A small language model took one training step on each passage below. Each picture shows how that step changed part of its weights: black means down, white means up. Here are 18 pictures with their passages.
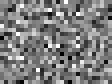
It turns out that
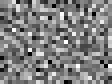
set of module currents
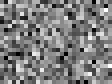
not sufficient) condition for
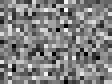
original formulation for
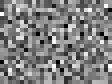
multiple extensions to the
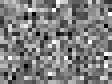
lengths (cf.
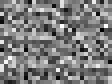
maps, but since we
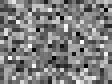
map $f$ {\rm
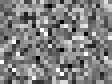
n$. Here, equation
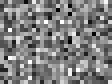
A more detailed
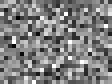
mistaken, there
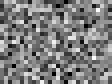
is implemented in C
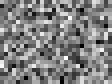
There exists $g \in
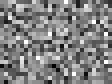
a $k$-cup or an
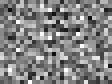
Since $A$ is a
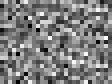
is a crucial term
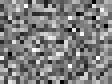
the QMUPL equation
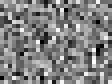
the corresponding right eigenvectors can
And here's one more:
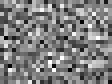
is prime, then there is
